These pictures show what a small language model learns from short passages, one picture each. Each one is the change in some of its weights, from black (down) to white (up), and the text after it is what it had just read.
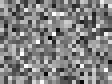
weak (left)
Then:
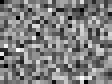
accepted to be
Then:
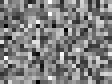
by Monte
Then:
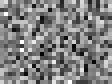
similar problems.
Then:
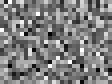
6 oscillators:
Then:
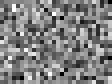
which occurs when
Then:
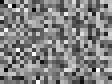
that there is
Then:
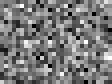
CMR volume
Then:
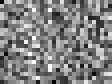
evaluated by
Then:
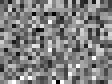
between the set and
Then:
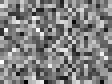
create a
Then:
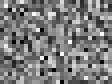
To ensure the quality
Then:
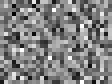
small doses
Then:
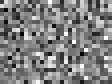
to the central
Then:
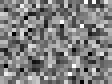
in fact, its
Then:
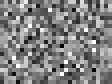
they enjoy
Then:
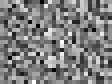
details of the
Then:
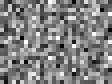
in the $N
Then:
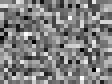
- such as
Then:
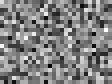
logical operators
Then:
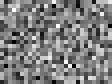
is closer to
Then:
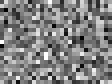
to show that
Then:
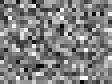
a creel through
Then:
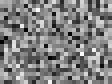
of Technical
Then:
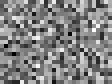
of guitar
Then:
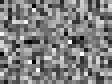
able to establish
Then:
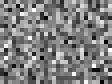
fixed fibre volume
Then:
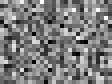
pair cloud
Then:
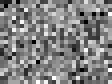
warmth observed
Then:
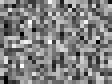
poor in
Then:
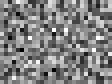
the entropy of
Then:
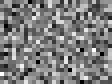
is to commission
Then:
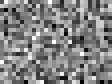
to present a
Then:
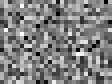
and edge variables
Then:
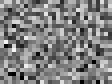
choice of initial conditions
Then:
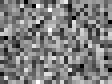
to the FSM
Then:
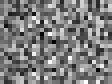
are the main
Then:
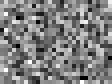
a separate anal
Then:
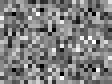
was seen in one
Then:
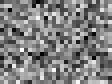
parameter. Thus,
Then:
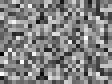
output larger than
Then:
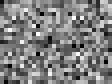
organic substances
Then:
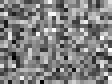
only on time.
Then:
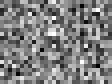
independent and can
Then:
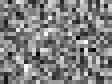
the X-ray
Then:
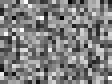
engineering and environmental
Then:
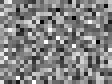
that limit show
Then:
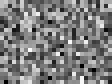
go S.
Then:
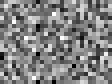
interaction with solid,
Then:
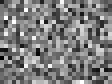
successfully used
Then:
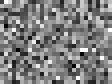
for a period of
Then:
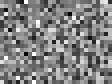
that the organization
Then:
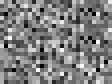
was wash with
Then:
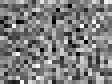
of Loan
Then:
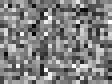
path length 5
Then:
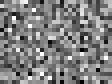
responsible for
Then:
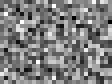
the learners have
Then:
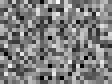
in performance does not
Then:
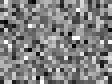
on a grid
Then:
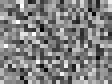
this application was called
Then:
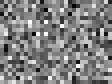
simulation setting and they
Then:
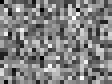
Work overtime
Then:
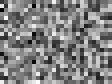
defined as those given
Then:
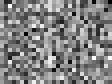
of the above
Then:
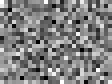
square matrix and
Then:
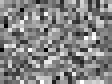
$\rho$ of
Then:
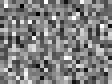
shut down
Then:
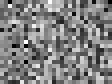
of the first order
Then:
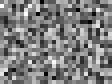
the rare
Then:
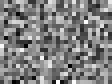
the significance of
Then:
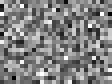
4] explains
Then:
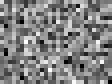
integral calculated inside
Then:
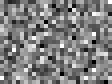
turning point
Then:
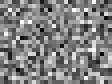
the buy and
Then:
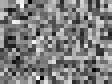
this paper are at
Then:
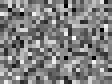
We explain this
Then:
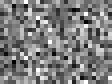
by Electric
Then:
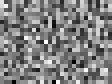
number of stellar
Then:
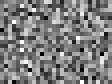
much more natural.
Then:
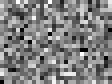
a column, means
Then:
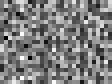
the development and
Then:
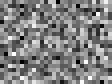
$$ This follows
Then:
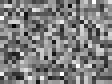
of academic production
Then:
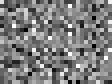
each Janus
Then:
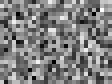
out the contribution of
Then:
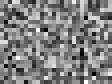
described the issue of
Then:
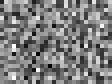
with important participation
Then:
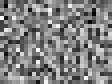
for each vein
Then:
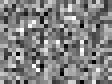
3, data was
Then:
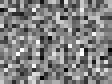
provided and determines
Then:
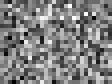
Laws of
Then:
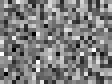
the latter
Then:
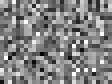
same manner.
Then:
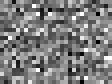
Result The result
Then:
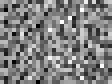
in detail in
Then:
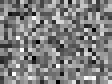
are satisfied,
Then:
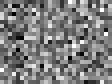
is clearly observed
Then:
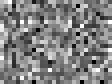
map, b)
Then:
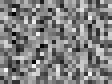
transmission rate should
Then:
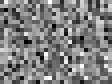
to reduce sampling
